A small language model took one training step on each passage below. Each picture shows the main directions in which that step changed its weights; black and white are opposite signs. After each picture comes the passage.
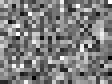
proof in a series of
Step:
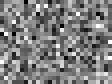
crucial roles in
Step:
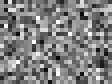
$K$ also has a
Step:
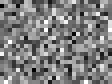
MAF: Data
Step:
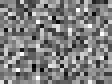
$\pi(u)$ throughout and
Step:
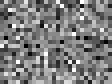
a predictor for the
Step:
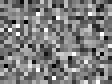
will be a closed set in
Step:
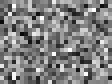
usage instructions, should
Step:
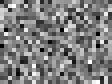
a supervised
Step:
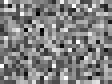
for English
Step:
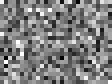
p_i \propto
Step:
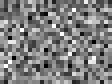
The similar arguments used
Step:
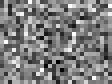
established with
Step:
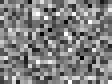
sofosbuvir and
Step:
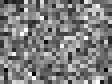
of 60 cm between
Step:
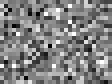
with multiplicity $d$
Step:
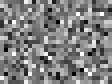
vivax* 1 and
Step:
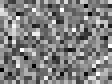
the current flowsheets
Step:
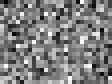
the so called Vanilla
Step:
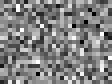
are permuted using the index
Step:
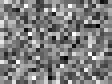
tonic and is believed
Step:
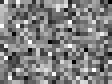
name & Expression
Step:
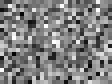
symmetric. We also
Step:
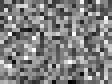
within UK populations was
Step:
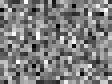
it will suffice to prove that
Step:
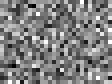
missions that also
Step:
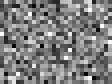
integrable kernel,
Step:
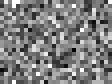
we can see that the Performance
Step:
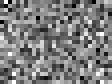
where $A$ is a
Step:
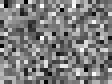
be the case if we are doing
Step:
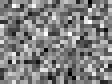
Verification is done using
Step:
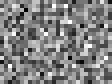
previous years) was found on
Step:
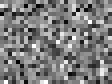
we consider alternative ways to
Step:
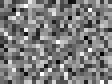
the inclusion ${\fSet
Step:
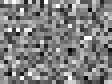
of STEAM
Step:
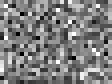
homomorphism $N(\ell)
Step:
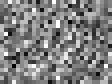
err & rate \\ \hline
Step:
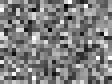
straight lines, so the
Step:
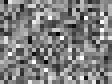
Average Consensus}
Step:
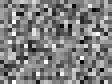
Using the norm inequality
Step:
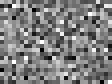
a good gasifier
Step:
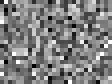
conditions of interest with minimal
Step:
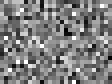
of organisations for more specific
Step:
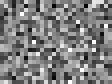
the natural sheaf
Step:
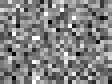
like to express our
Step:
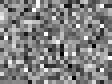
the two models is done
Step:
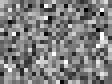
obstruction is not secondary to
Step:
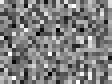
academic success
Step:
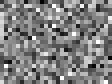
a service sheet
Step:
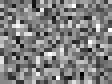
researchers [19] modified
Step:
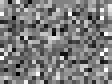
past values, in which way
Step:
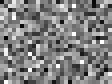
the projection $F'$ is
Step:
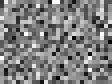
to preserve, cite,
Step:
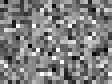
be expressed in terms of
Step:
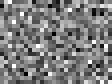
ornamental plants
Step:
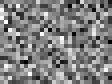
the productive processes, such
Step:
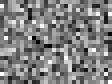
pattern (available
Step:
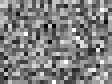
histological changes that may have
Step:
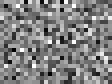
on $T_B$ and
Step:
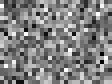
a solar panel without
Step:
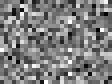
Power) of most common
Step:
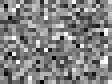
explored for high performance
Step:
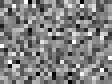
axis and the overall
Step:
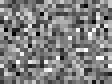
for volvulus.
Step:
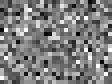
through negative evaluations of
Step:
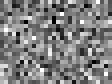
has been carried out with a
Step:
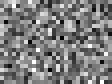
which report over 90 %
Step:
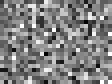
references therein).\\
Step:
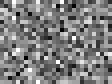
all $x,y \in
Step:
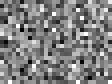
In this section, the format of
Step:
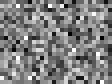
isentropic compressible
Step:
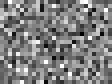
in the future, but in
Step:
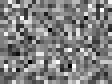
area and adsorption
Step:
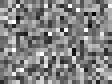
similar to those for the 2D case
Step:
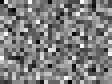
the smallest such integer
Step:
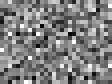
level and rate and the
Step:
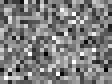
of open reduction and internal
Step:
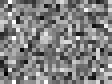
Horn, S. A.,
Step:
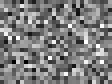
Introduction, the action
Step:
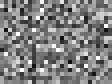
classes of $M$ are
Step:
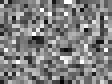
& ReLD &
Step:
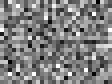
with innovation potential in the
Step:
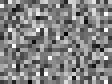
Dehulling Machine for
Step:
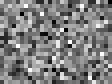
two years ago. Other
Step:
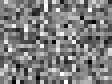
of corporate governance
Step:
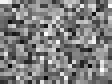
adapted to be solved
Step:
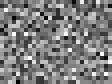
by a vector $(p_2,
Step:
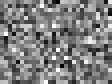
ability to thrive in the
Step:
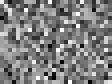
the integral of the expression
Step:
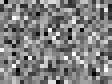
for Short-Term
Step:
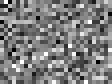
where $m$ is even. We
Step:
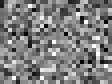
Benin City,
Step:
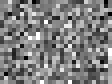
Data Management Plan
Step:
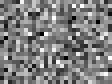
model, as observed in
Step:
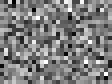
$\alpha$ satisfies $\alpha
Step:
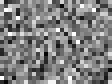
solve this problem. This might
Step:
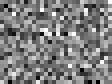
\leq \lambda < 3$,
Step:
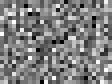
constant, T = temperature,
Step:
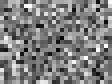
conflict of interest.
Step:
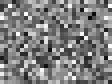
we now see with a simple
